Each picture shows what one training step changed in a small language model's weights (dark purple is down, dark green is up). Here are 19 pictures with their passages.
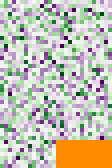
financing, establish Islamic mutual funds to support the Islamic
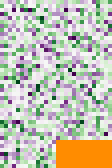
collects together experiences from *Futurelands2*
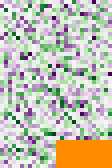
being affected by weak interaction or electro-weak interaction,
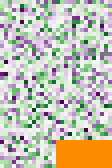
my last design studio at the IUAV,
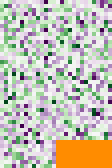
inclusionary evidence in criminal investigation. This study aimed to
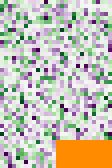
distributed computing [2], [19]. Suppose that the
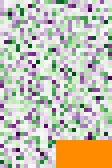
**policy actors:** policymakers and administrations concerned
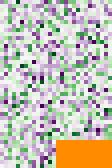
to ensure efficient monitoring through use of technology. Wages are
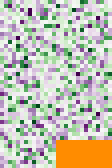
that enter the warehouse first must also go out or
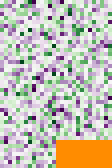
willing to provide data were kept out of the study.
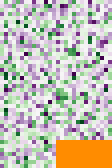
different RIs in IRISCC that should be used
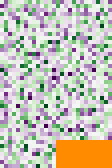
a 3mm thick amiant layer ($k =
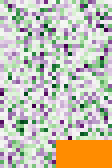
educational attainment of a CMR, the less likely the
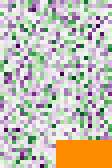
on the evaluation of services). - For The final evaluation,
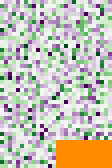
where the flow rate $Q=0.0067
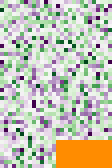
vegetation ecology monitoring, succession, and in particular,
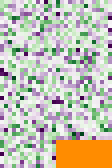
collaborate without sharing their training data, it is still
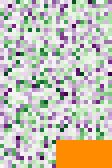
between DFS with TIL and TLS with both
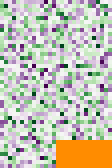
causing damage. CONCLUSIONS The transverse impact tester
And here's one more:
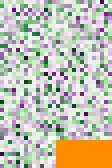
the Department of general medicine, Jhalawar Medical
